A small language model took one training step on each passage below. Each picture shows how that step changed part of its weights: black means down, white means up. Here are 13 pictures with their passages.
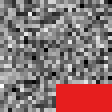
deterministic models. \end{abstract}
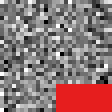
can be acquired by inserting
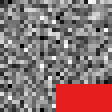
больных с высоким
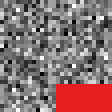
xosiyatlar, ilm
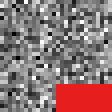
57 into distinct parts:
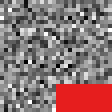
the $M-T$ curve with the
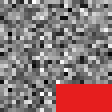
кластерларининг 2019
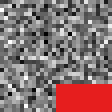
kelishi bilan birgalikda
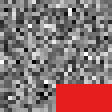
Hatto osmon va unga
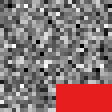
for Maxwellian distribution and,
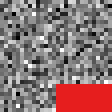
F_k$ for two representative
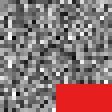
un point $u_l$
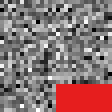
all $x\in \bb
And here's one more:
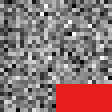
résultats, moyens
